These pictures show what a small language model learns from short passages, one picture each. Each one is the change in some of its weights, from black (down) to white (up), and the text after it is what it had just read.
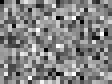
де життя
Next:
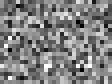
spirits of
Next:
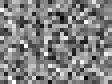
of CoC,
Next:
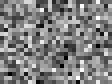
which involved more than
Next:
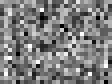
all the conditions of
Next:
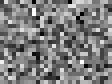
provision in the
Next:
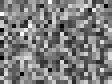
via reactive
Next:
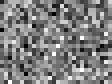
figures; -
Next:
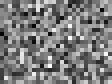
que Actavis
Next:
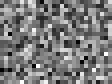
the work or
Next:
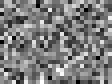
machining cast
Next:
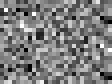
с целью
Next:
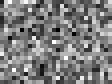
is necessary to
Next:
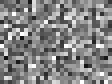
etanol para la
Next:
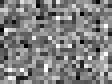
from sources of information
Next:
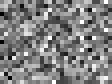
o processamento de
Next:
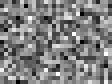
at the local level
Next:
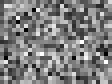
acordo com os
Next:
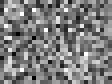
современные университеты
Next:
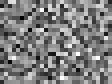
and glass
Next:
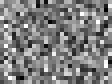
The size of the
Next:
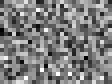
more development work for
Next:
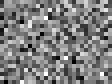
билан бирга,
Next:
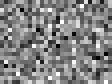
intention visualisation
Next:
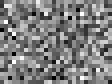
Sentiment Analysis
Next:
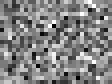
variaciones respectivas
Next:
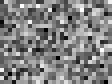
Emotional intelligence
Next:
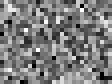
life expectancy
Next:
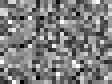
and showed a
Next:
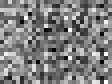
Day of
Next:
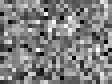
time to attend
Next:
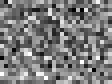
developing countries.
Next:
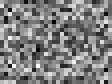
a CLD
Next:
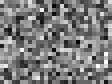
the gas price.
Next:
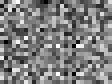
bir insonning
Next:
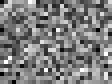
with limited constraints
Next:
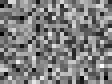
and Psychological
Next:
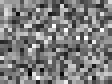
majority students felt
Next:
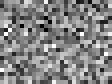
covering the period
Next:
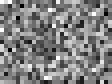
HR professionals
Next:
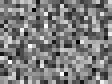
for the vector
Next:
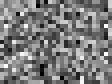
The need to
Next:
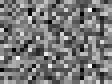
Oila -
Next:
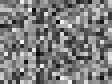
related to the
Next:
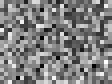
İlk olarak
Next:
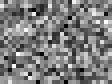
registo das
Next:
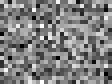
and pesticides
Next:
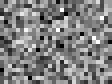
t/ha to
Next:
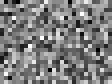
parameters and live
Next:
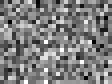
storage time constant for
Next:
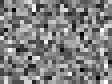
consumption of high
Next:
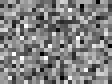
that WatiN
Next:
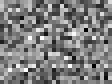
a composite structure
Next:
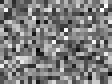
se presenta una
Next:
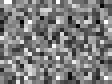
teachers is not
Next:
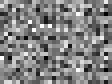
A Tabela
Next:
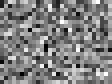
and signals strategic
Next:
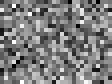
asosida tanlash
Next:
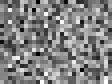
crucial for optimal outcomes
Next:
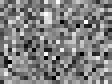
- Barcın
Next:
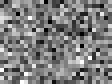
Deep Learning
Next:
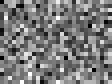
safe transport systems
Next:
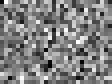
exists. A
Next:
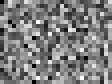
architectural strengths
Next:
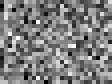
что они
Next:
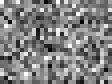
H. The new
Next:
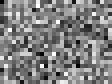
develops an objective
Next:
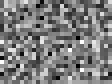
has started in
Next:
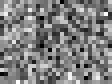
this was found to
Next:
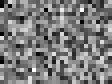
technology, and
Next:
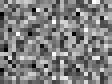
or b)
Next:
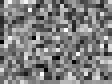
is financially
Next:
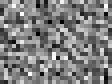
This pedagogical activity
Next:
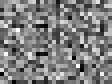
given below: Figure
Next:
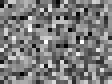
and internalized;
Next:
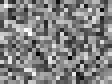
mediante la
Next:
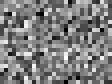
class teachers to provide
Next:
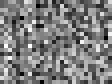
based on the conditions
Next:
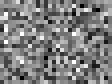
respectively. Bone
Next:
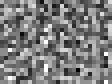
the process of
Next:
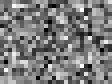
Eine solche
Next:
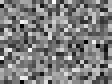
porter la
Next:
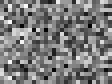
Lee et
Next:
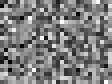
and the urban
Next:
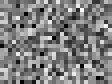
quantitativo de
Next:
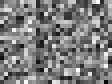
to the effects of
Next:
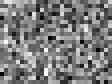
we examined the
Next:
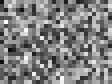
possible establishment.
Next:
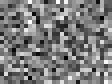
thinking tended
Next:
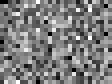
del hecho
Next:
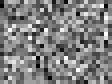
practices. This is
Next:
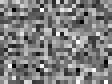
term. The error
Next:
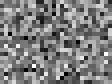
the statement
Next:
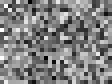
Penerapan scientific
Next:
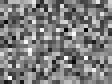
by a group of
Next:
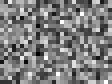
used in the
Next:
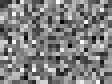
- Vatan.*
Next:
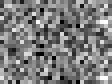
closely related to
